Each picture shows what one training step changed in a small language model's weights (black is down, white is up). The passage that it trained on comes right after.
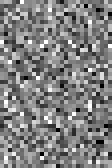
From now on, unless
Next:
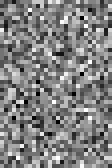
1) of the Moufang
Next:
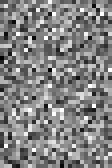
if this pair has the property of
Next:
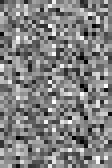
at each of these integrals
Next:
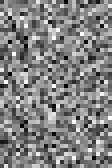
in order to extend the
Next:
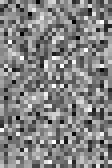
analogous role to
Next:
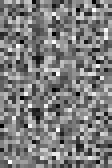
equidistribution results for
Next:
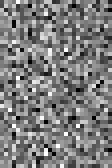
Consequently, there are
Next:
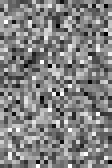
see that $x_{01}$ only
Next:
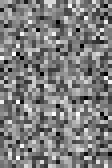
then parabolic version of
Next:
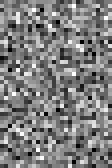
before the measure is
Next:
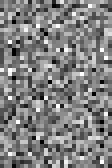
Where appropriate, we
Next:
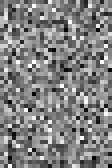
in (Qian & Song,
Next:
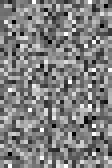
with their help that all
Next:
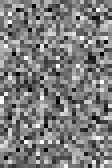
for $0<\alpha <\beta
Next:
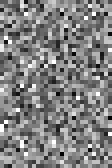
eigenvalues of $ L_1 $
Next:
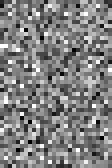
state space of the pollen
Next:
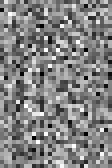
etc. With the tool
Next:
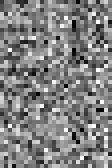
\cite{inc} have been
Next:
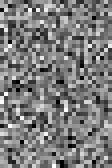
define $S_0^i$
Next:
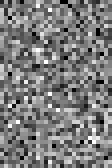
\end{equation} Moreover, we
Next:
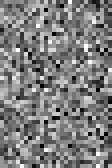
1 & \text{if
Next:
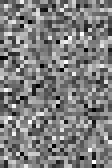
the continuous time random walk},
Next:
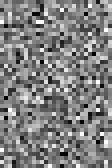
theory seems to bring
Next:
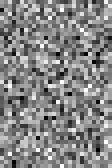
use, but it does appear
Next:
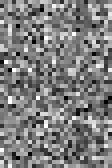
methods. Therefore these problems
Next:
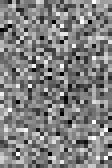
the conductors of
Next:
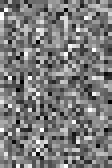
$g$, $\alpha$ and
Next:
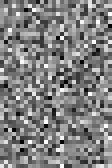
perturbation, the new
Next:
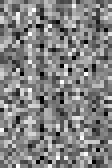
be holomorphic in the domain
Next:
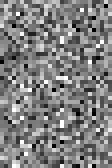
by boundedness of the coefficients
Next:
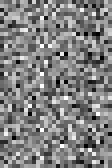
exists for all time, and the
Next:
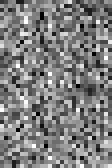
bounded, we only have to consider the
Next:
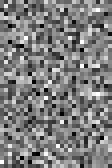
otherwise. \par The theory of
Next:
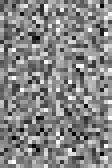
related with the integrability of
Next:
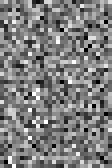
slightly smaller
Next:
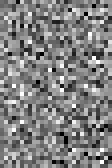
3 and 4 in two particular
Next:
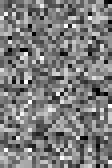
U$ and $y\in
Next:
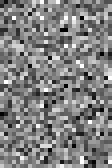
\) is the affine
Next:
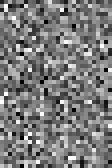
first $k$ monomials and
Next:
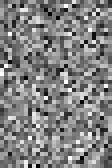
$P$ with help of
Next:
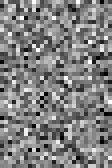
Fourier coefficient. The
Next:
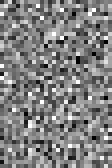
setup costs get
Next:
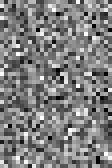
convex set $P$ can be
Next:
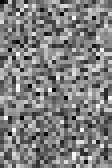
the first claim in Proposition
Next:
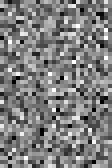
given set, not necessarily
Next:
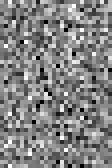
when only data from a given system are
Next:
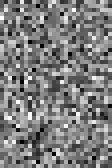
$\I_Y$ and its
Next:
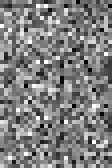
from $[1,\infty)$ onto
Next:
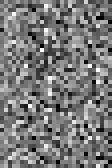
In particular we simply denote
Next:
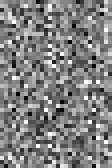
simply connected, while
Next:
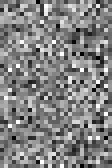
go on we have to use a
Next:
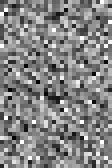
of this $ * $
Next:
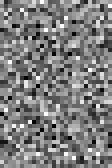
FTC. In the other
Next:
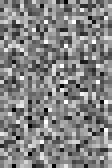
is not simple. For example in
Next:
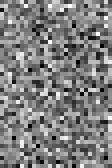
more details.
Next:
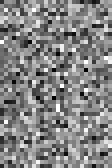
text under Corollary
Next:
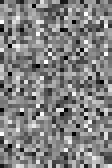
\end{figure} %
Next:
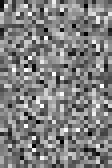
these results are independent of the variable
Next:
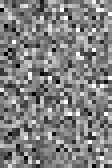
simple game $(G, v)$
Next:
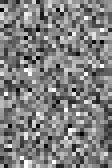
only integral eigenvalues on $W$
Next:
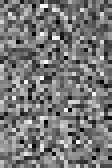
\rightarrow X=Y_0$
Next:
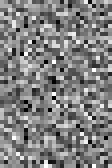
and Hessian action in closed
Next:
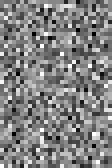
with probability one, and since the functions
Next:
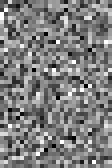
$k_0$, and this
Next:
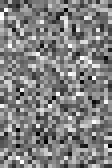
$A_{V}$ is a linear
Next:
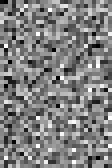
the right action with elements in
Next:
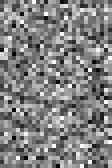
is motivated by those of
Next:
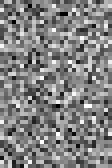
of the Gauss equation and the
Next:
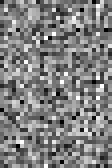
have higher or lower
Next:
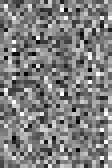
first. } \fi
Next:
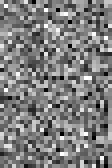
Gaussian Kinematic
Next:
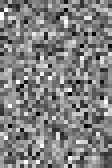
$T$ such that the distance
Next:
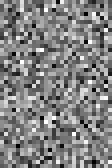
we focus on formulating an
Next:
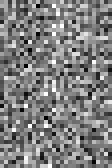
The only complicating terms are
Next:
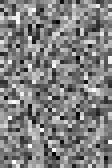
be two closed geodesics on
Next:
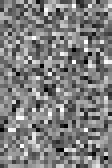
numbers, which are defined using
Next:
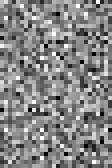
set of all concentric
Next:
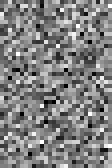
claim holds. \hfill
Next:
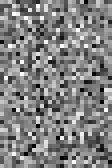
stronger bound than what follows
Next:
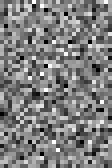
\chi],$ the function
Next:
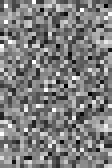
that $\sum \s_j =
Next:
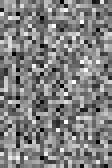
was presented already
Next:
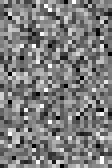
\end{eqnarray*} From
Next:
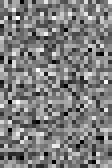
\end{tabular} \caption
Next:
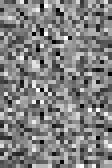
equal marginal distributions,
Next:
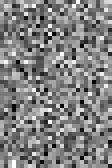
gamma test, the null
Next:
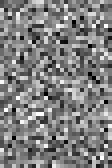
By \cite[Ch.2
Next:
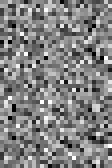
define, for any differentiable functions
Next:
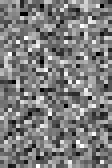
important supplements
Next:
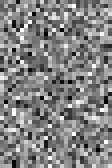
and two, $\alpha_4$
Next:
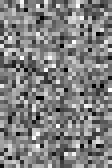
We will however not make use
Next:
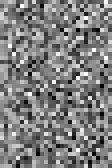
reference to Definition
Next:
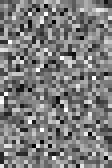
The map $K_0
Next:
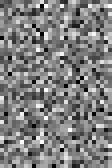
proof. \end{proof}
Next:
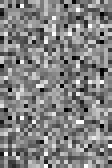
technical difficulties of
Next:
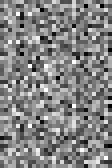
any optimal solution of problem
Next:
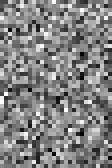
of the solution $Y$ of
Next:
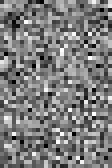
associated with their own
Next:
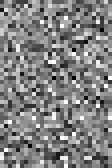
have independent $d$-dimensional
